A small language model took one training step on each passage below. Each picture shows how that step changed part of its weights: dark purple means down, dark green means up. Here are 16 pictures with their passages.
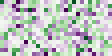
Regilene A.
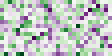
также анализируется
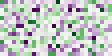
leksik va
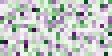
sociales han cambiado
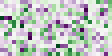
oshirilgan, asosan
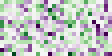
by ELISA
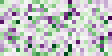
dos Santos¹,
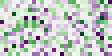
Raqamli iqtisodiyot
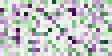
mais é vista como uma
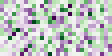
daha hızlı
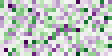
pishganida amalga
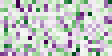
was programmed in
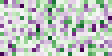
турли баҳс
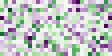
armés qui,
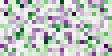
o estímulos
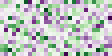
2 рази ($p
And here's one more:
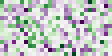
de RV como
